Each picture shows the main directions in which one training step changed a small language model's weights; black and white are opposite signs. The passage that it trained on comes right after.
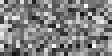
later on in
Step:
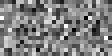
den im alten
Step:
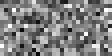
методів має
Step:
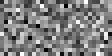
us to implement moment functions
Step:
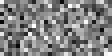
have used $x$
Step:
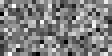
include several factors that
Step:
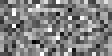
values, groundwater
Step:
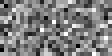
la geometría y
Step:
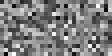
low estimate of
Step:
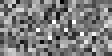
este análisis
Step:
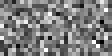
a powerful insight
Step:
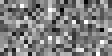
examined. The
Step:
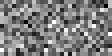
o pensamento
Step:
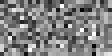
expressions for the
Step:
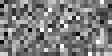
standard errors across conditions.
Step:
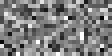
or literary. Research
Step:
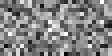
the $\Gamma$ point
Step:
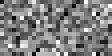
are recorded.
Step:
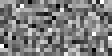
In a model independent
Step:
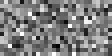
in low-dimensional
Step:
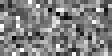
transient flaring
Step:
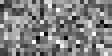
through the signaling
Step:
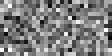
totaling to 396
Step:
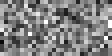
lhes dar um
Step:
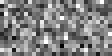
includes two complex
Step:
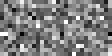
partners are in
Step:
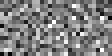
o \cdot l}
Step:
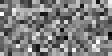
model is composed of
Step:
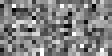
characteristics, and
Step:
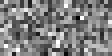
technological features can
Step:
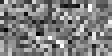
now where the effective
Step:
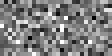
a saturating applied
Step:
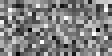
amongst admitted
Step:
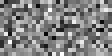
specific systems also shed
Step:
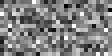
бажання не
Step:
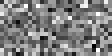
currently advanced
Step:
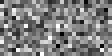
applications. The applications were
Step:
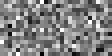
was attached
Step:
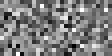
the scaling of the
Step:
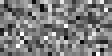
of robust methods
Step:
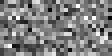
unit four-dimensional
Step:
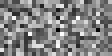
the groups marked by
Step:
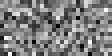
the analyzed signal.
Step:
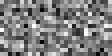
work on open clusters
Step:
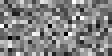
attenuation can
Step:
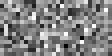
scalable and effective approach
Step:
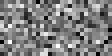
two relative entropies
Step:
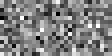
show excellent
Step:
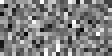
value of DM
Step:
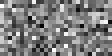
economics deals with
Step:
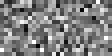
realidad. Son
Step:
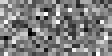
environment. They are
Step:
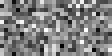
CC BY
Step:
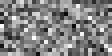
alliances with
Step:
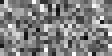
of younger
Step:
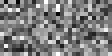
latar belakang
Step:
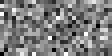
states. It is clear
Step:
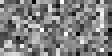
on callus and
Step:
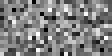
شود و
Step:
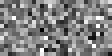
with the European
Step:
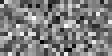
0 \ee for the
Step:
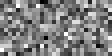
Nixon és
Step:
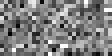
memristor for
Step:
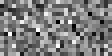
two states required to perform
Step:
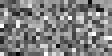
the Beneficent
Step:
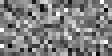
of a chiral
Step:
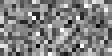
for materials should be
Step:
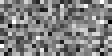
is not so, since
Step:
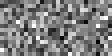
This study has found out
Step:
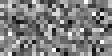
right have information grouped
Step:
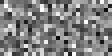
of integrated spectra of
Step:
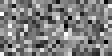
various Schools in
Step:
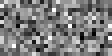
dependent on other
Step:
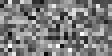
the climber
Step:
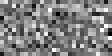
cores) located
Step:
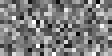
were filtered out
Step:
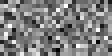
[4] can be
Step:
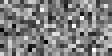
and portable
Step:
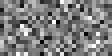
dramatically change
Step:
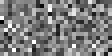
attain that, several
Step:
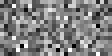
good water quality is an
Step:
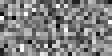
gave resinous
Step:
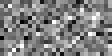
taxa where
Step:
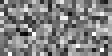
can influence effective teaching
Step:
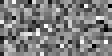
which demand a
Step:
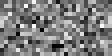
bilan hal etish
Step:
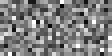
were measured at 645
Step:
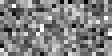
study corroborates
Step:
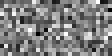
баллов до
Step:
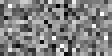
spin dependence of the
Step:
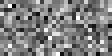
um apicultor
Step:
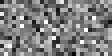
values represent the fraction
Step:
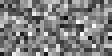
comparing with the other
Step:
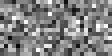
du poids du
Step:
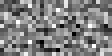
the whispering
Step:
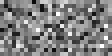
of various association
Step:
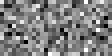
where $s$ and
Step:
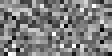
the severity of
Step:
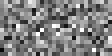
np and p
